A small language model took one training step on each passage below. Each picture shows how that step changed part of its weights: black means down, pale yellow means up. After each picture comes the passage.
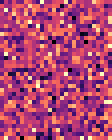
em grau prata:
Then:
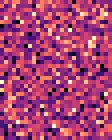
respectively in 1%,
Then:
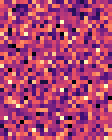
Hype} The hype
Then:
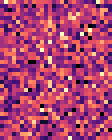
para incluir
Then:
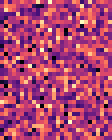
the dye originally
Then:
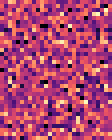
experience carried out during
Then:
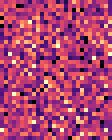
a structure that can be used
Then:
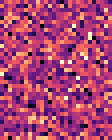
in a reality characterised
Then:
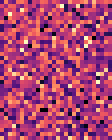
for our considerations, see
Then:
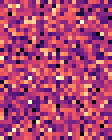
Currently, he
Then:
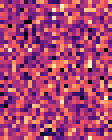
e utilizará como
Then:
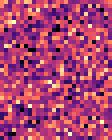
été causé.
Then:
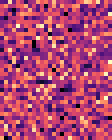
(Gregor and
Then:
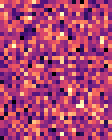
= \eps = \Gamma
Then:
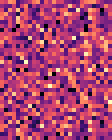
espaço para
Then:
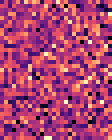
em placas de
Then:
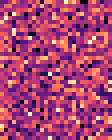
members want to plan
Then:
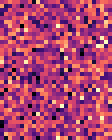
understood from the
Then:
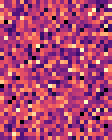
putem umetnosti
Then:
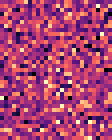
is only 40 % that without
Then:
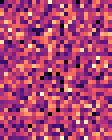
Sharq" ning
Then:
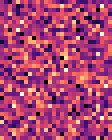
is the first time where the
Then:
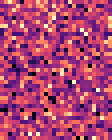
la especificidad del
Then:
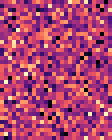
$2\pi$ phase
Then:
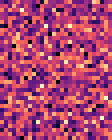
and nongaussian
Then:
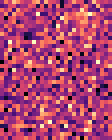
\else \fi
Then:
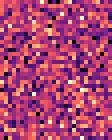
In this article, the
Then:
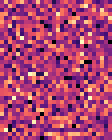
errors and information loss
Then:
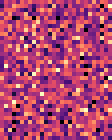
renewal rate of the
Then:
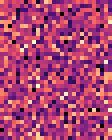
- a. Mata -
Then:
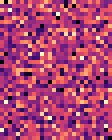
/ \Delta$ in our
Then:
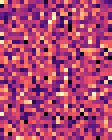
regress the combination of
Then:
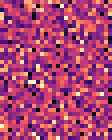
no hay relación a
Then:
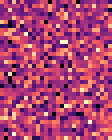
case of the hydrogen
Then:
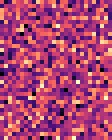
information in biology and we
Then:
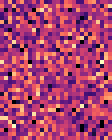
each other. Therefore,
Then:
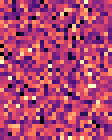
a la Segunda
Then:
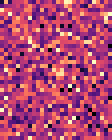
maggior numero di
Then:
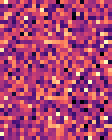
infection associated with better care
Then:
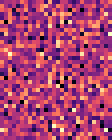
benefits. This can be
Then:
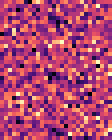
asosiy tarkibiga
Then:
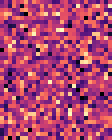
challenges, including performance
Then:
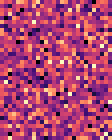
corrosion resistance.
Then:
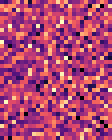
After aging under
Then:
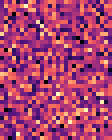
oscillate during the
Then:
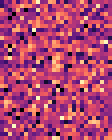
jet extension.
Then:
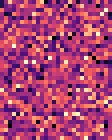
flow equation -- which encodes
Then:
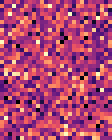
based on the introduction of
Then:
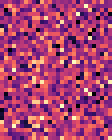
Notice that this model
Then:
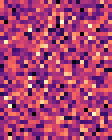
This implies that standard
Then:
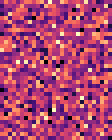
strategik rolini
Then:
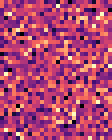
the house, with
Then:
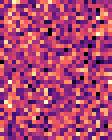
and 20vol% of
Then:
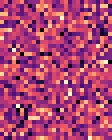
structures with more than one
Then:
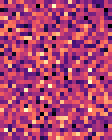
one's rights and social
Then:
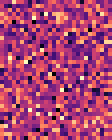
topishda OAV
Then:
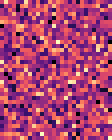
measured with the Keck
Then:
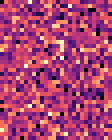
staff a practicable
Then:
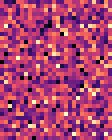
kuchlar va
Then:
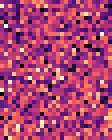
is not possible to adopt
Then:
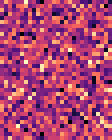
these funds were sufficient
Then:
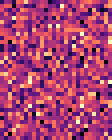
ses coquilles
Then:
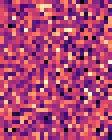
mean multiplicity of
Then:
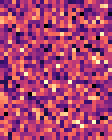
is the oscillator
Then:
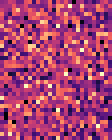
embeddings on
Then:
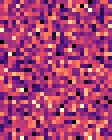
processos e definir
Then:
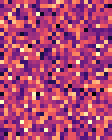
for several hours when
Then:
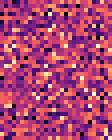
of tomatoes are
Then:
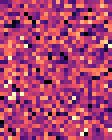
integrated into models; including
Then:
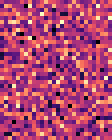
the preferred
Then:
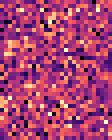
b -open sets
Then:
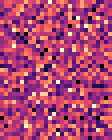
HCl hasta que
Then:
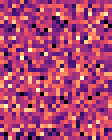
явление -
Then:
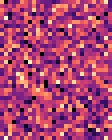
in low and high speed
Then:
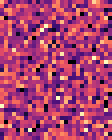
different replacement
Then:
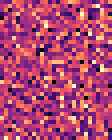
Em março de
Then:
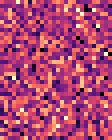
precisamente lo que
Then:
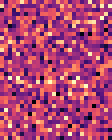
frase “em si
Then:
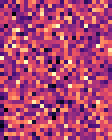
of the Russian
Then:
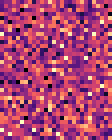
yaradır. Bu
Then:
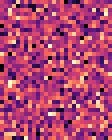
which is modulated by
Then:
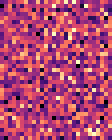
latter approach is more
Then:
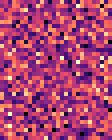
space-time, where they
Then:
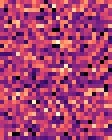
even after integrating over one
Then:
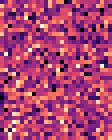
A portion of the
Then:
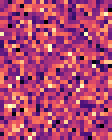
characterized by $2$
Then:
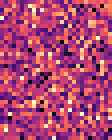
are answered using
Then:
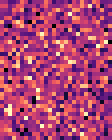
since it didn't
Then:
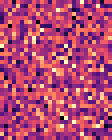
cells to help women
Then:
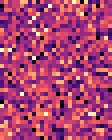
- not just knowledge or
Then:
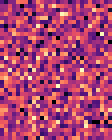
importantly *B.
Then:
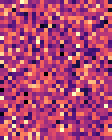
concentration against time
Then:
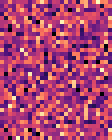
external field, its
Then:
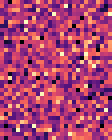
kunda o‘zbek
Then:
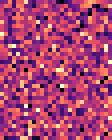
takes the~value
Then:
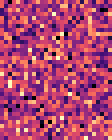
cum profunda
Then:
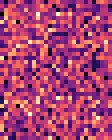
to maintain and better to
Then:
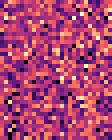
Faculty of
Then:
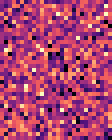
аналізу та
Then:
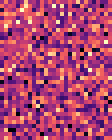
complexas em alta
